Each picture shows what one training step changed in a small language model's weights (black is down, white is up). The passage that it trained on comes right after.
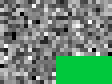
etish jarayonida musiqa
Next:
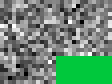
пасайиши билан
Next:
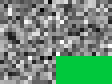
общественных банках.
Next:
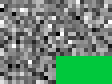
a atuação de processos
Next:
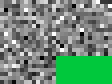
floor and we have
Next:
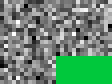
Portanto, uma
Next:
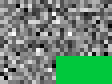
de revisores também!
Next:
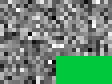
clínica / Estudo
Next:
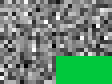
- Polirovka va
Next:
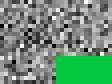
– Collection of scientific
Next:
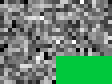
smetnjama u
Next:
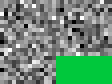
miracolosa e della
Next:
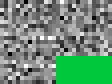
*Ave Maria,
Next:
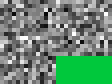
ГОУ ВПО
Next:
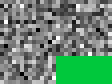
proporcionan el nivel de
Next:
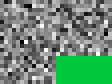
балансування між
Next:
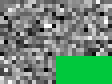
des besoins. La
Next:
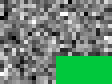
Publishing Center
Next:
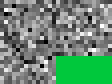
resurslarga boy
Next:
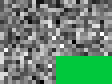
materialidade do pensamento e
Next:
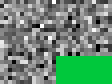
va rekreatsion
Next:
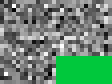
médical – dans un sens
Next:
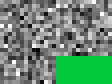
tahlil qilinib,
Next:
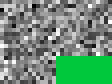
va kommunikativ faoliyatni
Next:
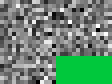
des deux langues arabe
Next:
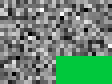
estudios de opinión
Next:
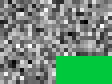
European Court of
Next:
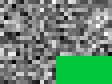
práticas emergentes incluem
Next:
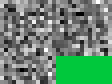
утік і може
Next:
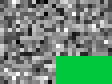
uchun shukronalik
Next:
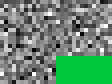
kunda ta'lim
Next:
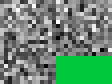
за рахунок
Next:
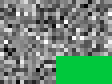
Davolash ishi
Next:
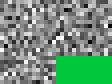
Y, Shimada
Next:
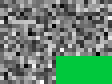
publicación, por los
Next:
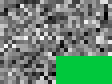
e si radica nella
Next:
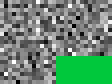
geração de energia,
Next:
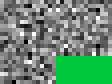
asosida o'tkaziladi.
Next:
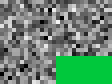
mengubah cara
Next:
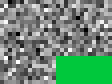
relevante na sua produção de
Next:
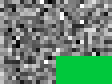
bo‘lsa, bu
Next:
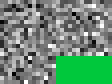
nuqsonlari aniqlangan
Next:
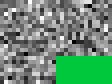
psychological support into
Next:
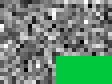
nominalizado pero no
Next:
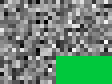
zur Stärkung
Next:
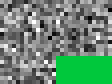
congêneres também
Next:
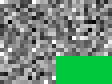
Dokumentation und
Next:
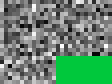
usullari orqali bolani
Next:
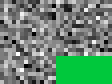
же самые цели
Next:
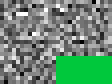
fact that today's
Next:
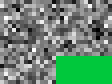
Soviet Central
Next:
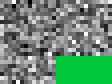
shuningdek, ijtimoiy hayot
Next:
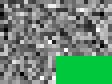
es el responsable de
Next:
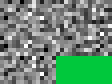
to Diffusion of
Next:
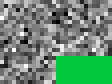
tüm okullarında
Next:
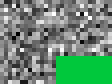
this end, the research
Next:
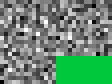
Estado no Brasil. Na
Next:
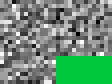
mensagens verbais,
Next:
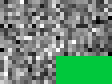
Maqollar orqali
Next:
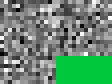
ocorre a confirmação
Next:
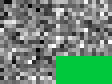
înșiși. Ei
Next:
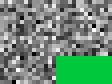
life and nature is
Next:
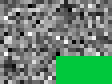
келади. Abstract:
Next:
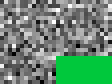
abandonar suas
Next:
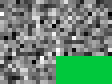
davlat veterinariya
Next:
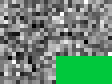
smart working,
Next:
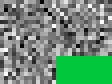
motivatsiyasini oshirish usuli
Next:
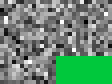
medianos. Por ello
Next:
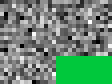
standartlar darajasiga olib
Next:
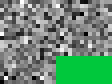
oʻziga xos
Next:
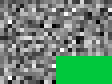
doença. O risco da
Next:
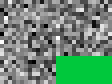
los casos descritos en
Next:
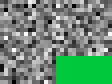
isso é importante pois pacientes
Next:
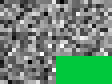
Guerra con el
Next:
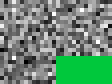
ijtimoiy hayot sohalarida
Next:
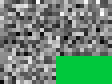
data akan dilakukan menggunakan
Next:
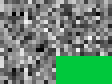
признать, что
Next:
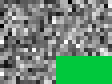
ta‘lim texnologiyasi.
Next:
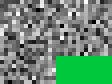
здатний: має
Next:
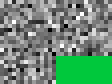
Erel, O.,
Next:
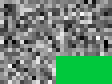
при болевой
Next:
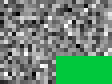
Los estudiantes que decidan
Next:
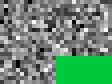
untuk lebih meningkatkan
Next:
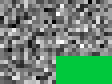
Die Wandstärken
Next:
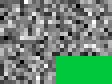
traços recorrentes
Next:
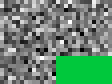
para aplicar esses
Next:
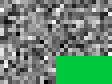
uma tensional e
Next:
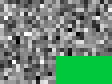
los siguientes aspectos:
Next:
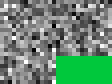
creating value-based
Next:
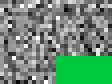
объединения слов
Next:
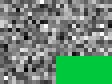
nufuzini oshirishda
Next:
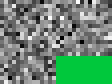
separate studies using
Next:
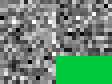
Spotlight on
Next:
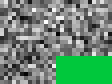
vida e na saúde física
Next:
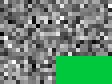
escorregada, e
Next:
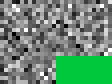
me he dado de
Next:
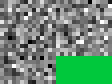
у побудові
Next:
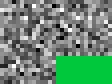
la perspectiva aquí seguida
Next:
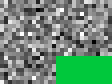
tripartit. Metode
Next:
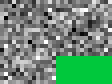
REDUCTION OF
